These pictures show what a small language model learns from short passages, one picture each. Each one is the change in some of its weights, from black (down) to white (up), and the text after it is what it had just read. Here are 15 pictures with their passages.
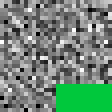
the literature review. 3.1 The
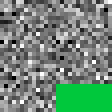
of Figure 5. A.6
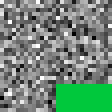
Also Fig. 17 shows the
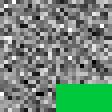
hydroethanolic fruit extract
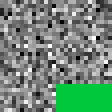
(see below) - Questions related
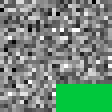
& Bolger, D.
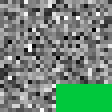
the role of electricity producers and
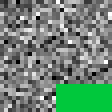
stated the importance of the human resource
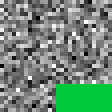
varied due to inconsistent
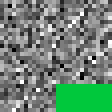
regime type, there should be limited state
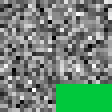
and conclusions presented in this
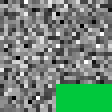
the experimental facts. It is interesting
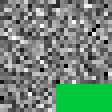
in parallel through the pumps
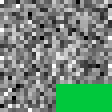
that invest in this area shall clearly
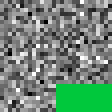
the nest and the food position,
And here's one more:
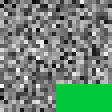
economy was dependent upon
